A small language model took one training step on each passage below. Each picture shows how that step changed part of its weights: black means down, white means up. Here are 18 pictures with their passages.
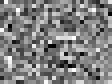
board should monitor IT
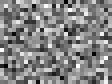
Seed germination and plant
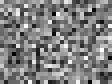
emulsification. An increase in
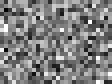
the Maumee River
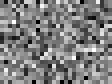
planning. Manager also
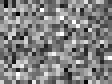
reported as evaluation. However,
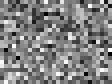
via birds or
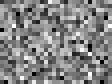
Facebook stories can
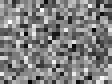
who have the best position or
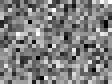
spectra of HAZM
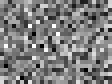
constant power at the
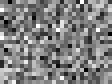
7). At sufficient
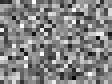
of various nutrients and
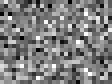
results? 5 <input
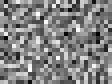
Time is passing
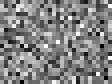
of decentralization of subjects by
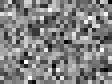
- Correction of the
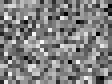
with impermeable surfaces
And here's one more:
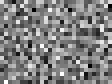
Ligamentotaxis and
